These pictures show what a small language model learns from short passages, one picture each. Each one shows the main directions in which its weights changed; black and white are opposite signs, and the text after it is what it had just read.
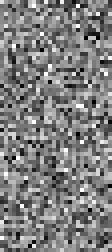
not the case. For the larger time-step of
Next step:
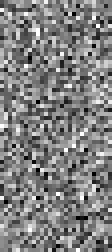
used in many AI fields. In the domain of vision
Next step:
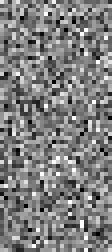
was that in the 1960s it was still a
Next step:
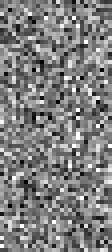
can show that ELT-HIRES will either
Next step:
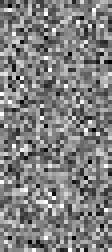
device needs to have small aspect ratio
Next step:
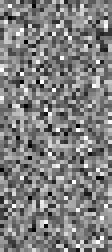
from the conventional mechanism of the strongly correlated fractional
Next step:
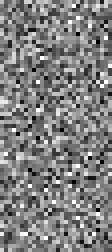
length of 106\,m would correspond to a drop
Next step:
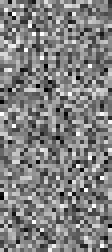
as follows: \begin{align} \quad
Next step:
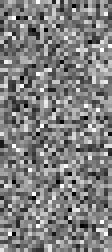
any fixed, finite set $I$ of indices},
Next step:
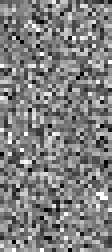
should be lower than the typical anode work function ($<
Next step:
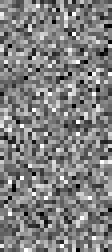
around each player to find possible points for passing.
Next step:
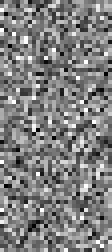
used to investigate changes in the size of particles in
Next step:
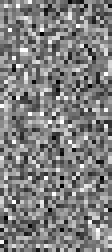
(see plots provided in Supplementary Information),
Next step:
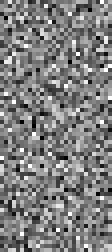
field lines, generating a larger toroidal field
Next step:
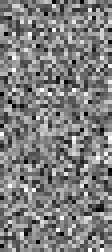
atmospheric parameters and in the EWs, to
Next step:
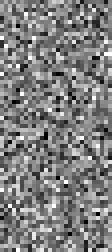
maximal mixing angles (1-2 mixing
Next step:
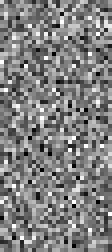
smart SOM filter has been
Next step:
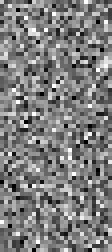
of the molecular level $\epsilon$ is determined by the
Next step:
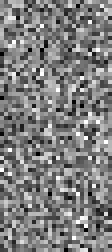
the performance improvement of the classifier. Instead
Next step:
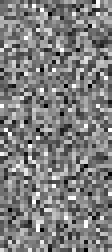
is the spherical polar radius. From equations
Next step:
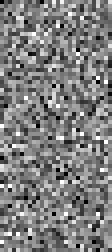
the dual update uses the same scaled and
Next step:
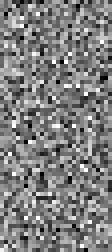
far from the star, $p \equiv
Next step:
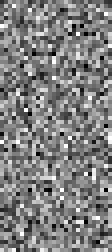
or LambdaRank, which were previously shown
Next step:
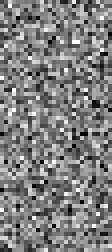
which is valid for functions of compact support. Up
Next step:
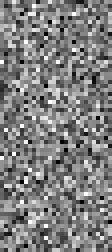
the $z$- layers need additional care; we
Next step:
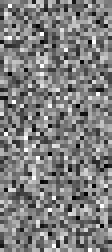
\ref{fig:OCS observable data}. In
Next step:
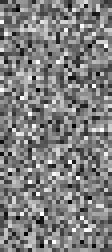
peak at $t=0$. The relative size of the
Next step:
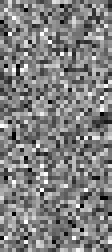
an upper (if present) or lower (if
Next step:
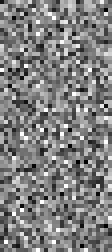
be the uniform subdivision and let
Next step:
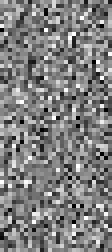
Mn metal as standard MnO, as
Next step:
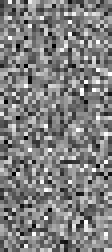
possible pseudoscalar decay modes are $\rho
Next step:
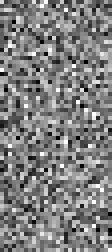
the truncation of the polynomial expansion at
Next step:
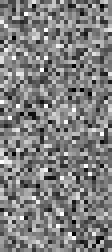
of patients (e.g.
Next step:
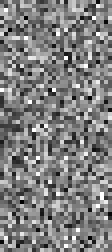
gluon emission by gluon current in
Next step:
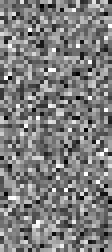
unexplained astrophysical observations.
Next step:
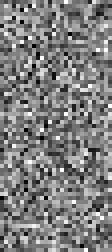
The advantage of the inelastic
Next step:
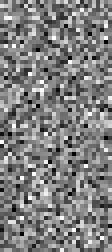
(overdoped, $T_c
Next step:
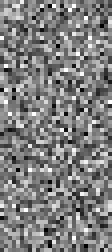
reduce the prediction for $M_H$ from
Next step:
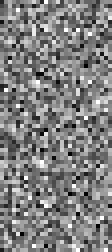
film. Applied magnetic field effects on relative
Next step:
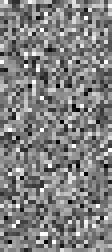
de mecanizado para
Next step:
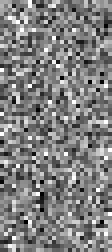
input, respectively. This way, similar to well-known
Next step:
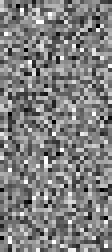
the beaming function for a magnetic atmosphere does not always
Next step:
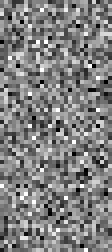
by solving the fractional differential equation
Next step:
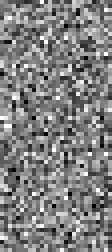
(\rho W)<0$, and a witness
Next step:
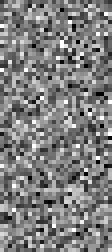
in both single-talk and double-talk
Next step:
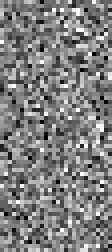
and wind. However, these methods are not suitable
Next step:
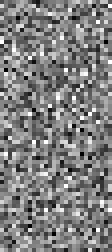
$a$ and mean spacing between macroions
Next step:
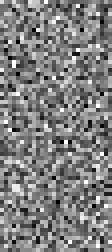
of the candidate of DE models to explain the
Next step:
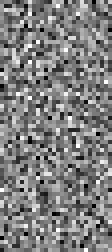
value \(a=1\) within the continuous
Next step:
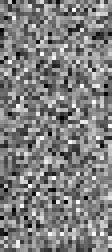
Research in Astronomy, Inc., under
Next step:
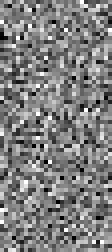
surface area and the mean half-width increase with
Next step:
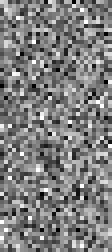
signals with the wavelength of $\lambda$ with
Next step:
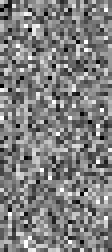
condensate has an intermediate value $\sqrt{
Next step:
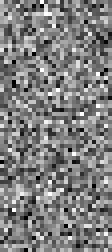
Figure \textbf{5}, which demonstrates that the
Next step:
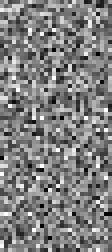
WZ polytype on either side of the ZB
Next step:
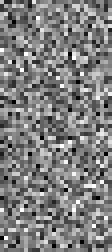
emphasis to enhance user understanding without
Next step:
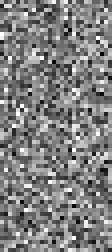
Harvard Materials Research Science and Engineering
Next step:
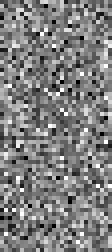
large clusters (low identifiability) and many smaller
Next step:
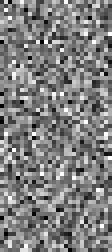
is run at a frequency defined by the time needed for
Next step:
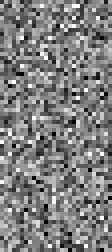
with current conservation and $\chi$SB, as
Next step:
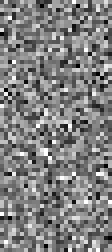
which enables us to obtain abundance patterns that are
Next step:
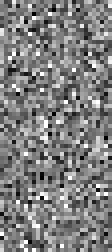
Hamiltonian can be cast as a diagonal form in
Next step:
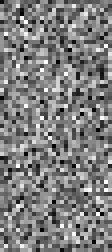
the complete and irreversible destruction of
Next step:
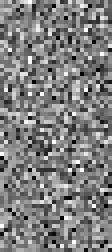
Fock spaces for the MS and tensor modes are
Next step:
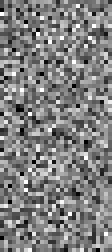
to their overlapping short-duration features and
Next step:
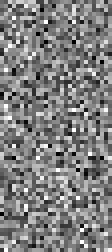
\end{equation} equal to the cumulative
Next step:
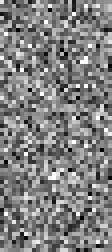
supported by the National Science Foundation under
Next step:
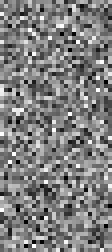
surface and partially weighted voxels.
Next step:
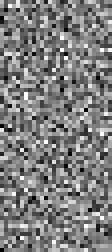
brightness features of the low resolution image.
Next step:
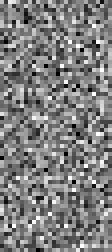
\cite{wind5}. The main purpose
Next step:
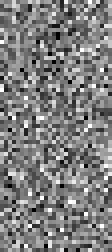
the statistical errors of the CSC positions are likely to
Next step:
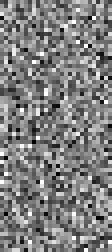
We thank the anonymous referee for
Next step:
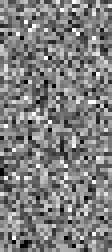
of BSs \citep{Ding2024}. In
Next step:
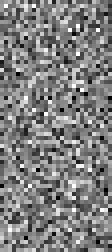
$y$), and lens eccentricity
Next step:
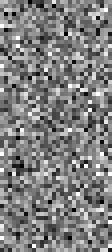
in D and unrelated to others. But
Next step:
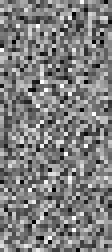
with experimental data. The infinite bulk attached
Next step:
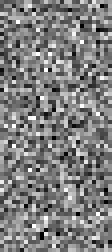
the $\omega$-dependence of the soft radiation is
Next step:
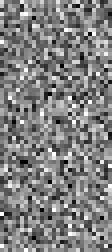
proper W-symmetries are present only for constant noise
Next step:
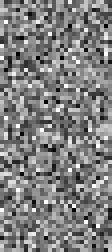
rarefied gas flow},'' {\em
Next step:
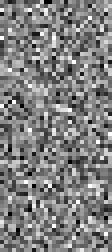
We found that the DGA classifiers that
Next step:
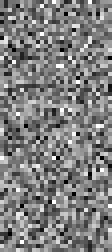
above is holographically dual to the
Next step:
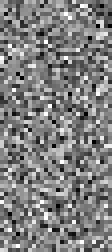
to $\Delta x\rightarrow i\Delta t$
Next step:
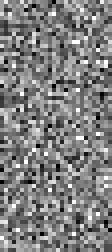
two-dimensional; CB, conduction band;
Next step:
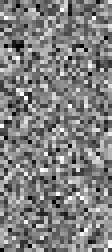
studied in Sections 4-6. Conclusions are
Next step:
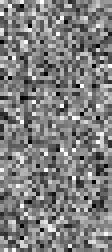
manifest the small-scale effects in experiments, the
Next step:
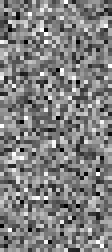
due to the lack of dust shielding, and
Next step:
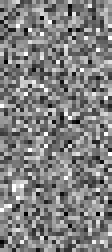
^{abc}$ are denoted by dots and
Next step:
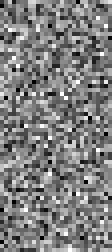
Effect (QHE) hinge
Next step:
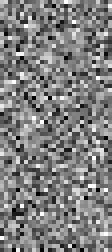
state almost everywhere, and only a small fraction of
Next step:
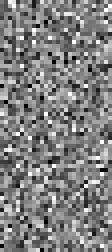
signal is most likely not of cosmological origin, as it
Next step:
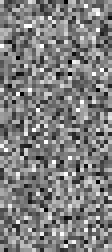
unaffected by potential mismodelling in the
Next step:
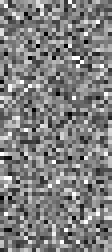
Due to QW inhomogeneity the excitons
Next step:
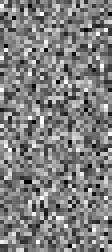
2.25 m$^2$ represents the IAV
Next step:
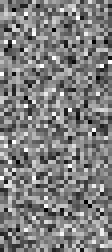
singularities leading to a compactification on
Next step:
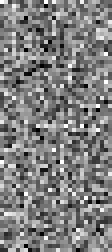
framework, we derive lessons which either method can learn
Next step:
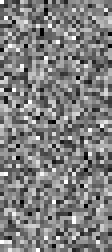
star, generally dozens to hundreds
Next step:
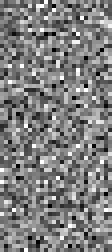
Tokyo, Kashiwa,
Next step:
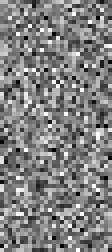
\bibfield {author} {\bibinfo {author} {\bibfnamefont
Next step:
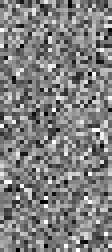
phenomenological aspects of two particular effective operators,
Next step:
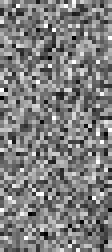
generate a individual data-cubes from each
